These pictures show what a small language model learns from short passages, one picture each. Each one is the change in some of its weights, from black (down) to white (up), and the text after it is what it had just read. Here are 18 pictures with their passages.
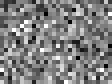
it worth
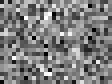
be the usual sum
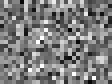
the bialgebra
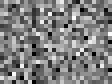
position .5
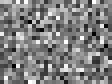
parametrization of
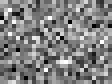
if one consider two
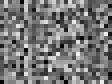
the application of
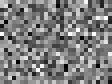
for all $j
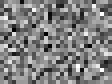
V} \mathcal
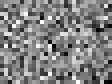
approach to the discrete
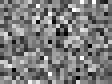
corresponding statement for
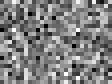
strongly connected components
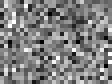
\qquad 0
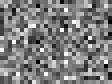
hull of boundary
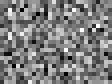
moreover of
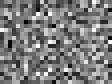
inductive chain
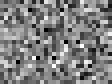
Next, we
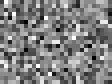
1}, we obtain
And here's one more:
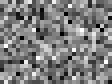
which is uniformly
